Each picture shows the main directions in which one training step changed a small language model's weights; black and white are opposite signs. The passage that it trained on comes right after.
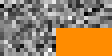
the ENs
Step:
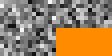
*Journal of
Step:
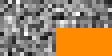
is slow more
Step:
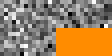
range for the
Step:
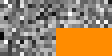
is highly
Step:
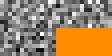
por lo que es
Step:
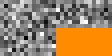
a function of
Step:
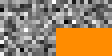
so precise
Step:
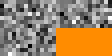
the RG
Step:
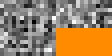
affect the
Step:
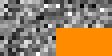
is limit is not
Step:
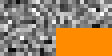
better with
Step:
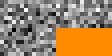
visão de
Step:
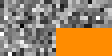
\forall o
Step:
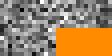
with respect to
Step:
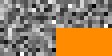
results, and also
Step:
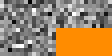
o preparación
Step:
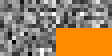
by the new
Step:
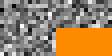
also calculated
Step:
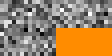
e extrema
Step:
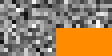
been widely
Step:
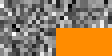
pre- and
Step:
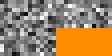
back to the
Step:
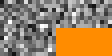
can experience
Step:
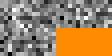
in a pure
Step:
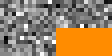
medida que
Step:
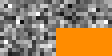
air, its
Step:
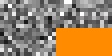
applies a
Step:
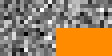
are used.
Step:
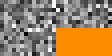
the electric field
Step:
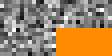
to the CV
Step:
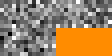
in forming
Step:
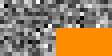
that for a
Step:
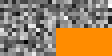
the inferred
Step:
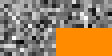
a fost
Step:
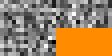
the core and
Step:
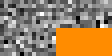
photons inside
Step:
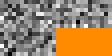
quais os
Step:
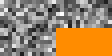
que, desde
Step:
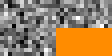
nível da
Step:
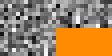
to emerge
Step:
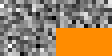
the LDA
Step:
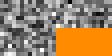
over to the
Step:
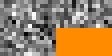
2 out of
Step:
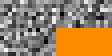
The following
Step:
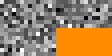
[and hence
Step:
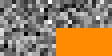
be produced.
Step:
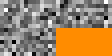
used deep
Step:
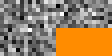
for a given
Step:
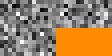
edge of the
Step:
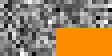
the above limit
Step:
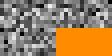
bilgi ve
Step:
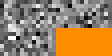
this peak
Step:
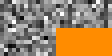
to 1, and
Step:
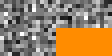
of the experimental
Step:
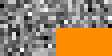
of AI
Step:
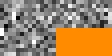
however, there
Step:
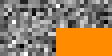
We stress that
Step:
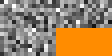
and quantum
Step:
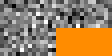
density, and
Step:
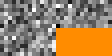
of $\d
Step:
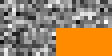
aantal en
